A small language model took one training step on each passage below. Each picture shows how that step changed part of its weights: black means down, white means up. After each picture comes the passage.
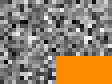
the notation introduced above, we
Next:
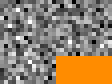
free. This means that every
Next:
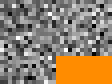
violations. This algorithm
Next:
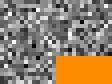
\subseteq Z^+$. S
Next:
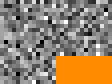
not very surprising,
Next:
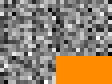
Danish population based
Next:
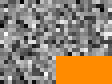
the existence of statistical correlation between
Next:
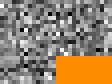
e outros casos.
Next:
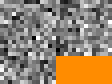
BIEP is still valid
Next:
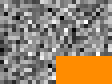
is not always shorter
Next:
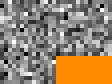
a proteção e
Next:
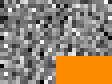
dan pustaka
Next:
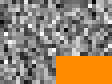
is the binding energy
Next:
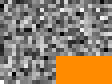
with veto counters.
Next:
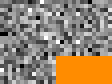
different representation techniques for the log
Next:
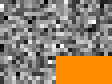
can be factored as
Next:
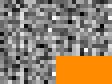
yang diinginkan.
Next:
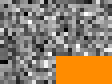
must return within the region
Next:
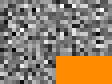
Swiss National Science
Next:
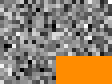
desde el punto de
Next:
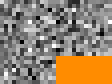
score is associated with each
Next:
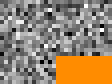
we use 6 refinement
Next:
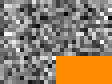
kelib chiqqan
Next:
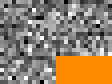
While both phenomena lead to
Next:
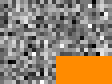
in the relaxation rate and
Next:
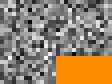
contradicts or refutes
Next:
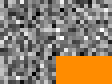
finite dimensional algebras. \medskip
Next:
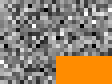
hacer. Por
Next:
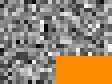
devient comme un
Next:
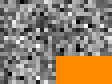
markaların değeri
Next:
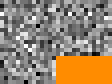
gli elementi che
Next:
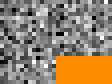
of the hydrogen wave functions
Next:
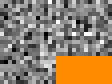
of transmission eigenfunctions for the
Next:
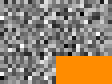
в клинических
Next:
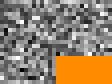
weil's einfach
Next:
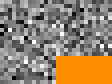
При цьому
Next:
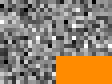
N_p$; see also
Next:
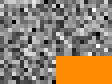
Kraves V.
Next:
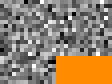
is obtained from elementary row
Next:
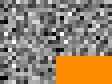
axborot platformasi
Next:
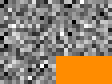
Por completitud,
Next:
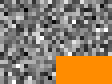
classical random walk. This comparison
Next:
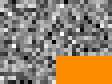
coupled multi-frequency
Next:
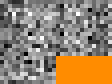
other colliding car is
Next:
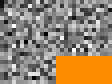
écologique et
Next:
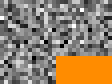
Physics, Tsinghua
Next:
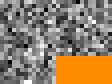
de Toulouse ;
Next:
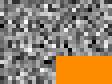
tend to fail for such
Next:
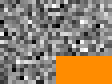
\wrt to $\zeta
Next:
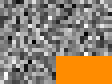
proceso de educación
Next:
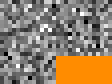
iterative scheme, and
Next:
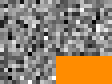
the numerical simulations and is shown
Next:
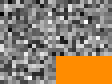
речи моей
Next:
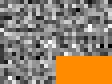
that the defining identities of a
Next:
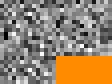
the sheet carrier density
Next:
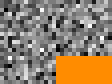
the quantum bounce in
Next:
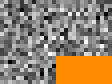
theory and Fourier transform,
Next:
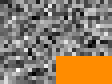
отделке с
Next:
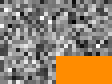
injection $A\times
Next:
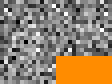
la FUM,
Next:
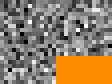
particular case. However, in
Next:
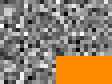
\to \infty}
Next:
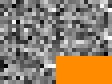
Bu ularni keng
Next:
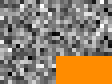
It conclusively proved the
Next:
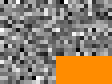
\text{for } x
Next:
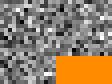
This makes the following diagram
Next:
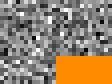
Holt y Ress
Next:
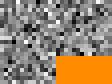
the original LCOGT
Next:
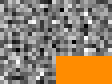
hollarda zararli
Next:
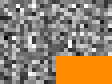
connaît des
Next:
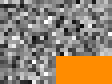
the stellar systemic
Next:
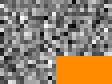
function (see text). The
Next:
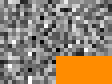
podría inferirse
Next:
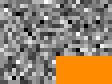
this situation. {\bf
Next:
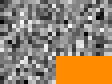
reflexivo e
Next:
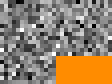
a single scalar PSD
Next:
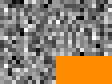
os cânceres de
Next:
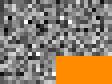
number that appeared
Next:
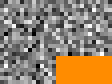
European countries,
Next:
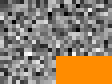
clockwise. Such a
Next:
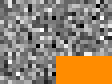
dispersion of the phase transition in
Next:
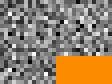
a Lyapunov
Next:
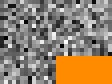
the vector-invariant form and
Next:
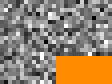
graph over the bottom, these
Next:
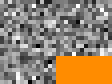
dashed lines represent the ideal
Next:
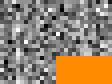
holdan toyish
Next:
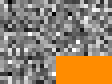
Recall that automorphic representations
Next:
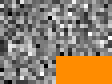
on exterior domains.
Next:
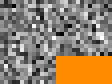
data, and the triangle always
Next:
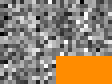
of the tree; the lower
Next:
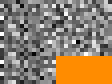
P.O. Box
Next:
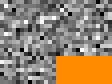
this, let us consider a
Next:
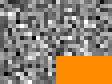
with AA variant of
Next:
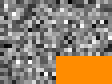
that we impose neither
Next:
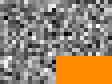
over interpretation and final
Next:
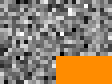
no significant market power.
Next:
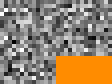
and with directed edges
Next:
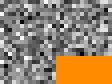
real analysis} \par
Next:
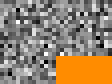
como a opção mais
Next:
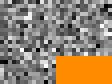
which is proportional to the system
